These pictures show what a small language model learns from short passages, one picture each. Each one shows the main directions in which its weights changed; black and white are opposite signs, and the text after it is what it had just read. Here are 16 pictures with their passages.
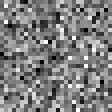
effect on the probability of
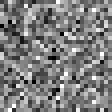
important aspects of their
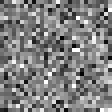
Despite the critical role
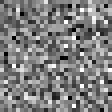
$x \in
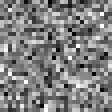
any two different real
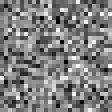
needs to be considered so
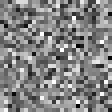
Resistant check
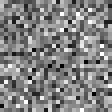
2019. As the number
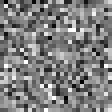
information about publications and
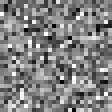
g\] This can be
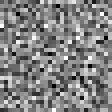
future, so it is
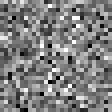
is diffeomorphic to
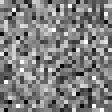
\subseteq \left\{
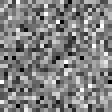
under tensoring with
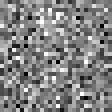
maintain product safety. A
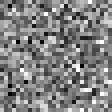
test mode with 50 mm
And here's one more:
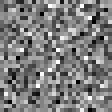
or structure of certain
